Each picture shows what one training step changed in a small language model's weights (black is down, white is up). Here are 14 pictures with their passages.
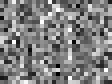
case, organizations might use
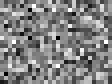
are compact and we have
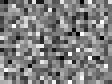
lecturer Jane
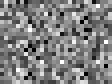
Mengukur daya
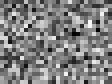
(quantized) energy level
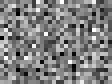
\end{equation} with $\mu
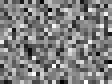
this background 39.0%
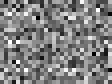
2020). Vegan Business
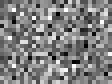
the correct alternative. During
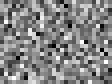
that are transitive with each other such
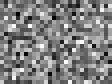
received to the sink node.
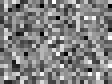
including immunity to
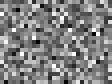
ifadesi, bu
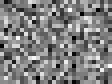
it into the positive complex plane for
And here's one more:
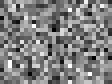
essential for the stability and
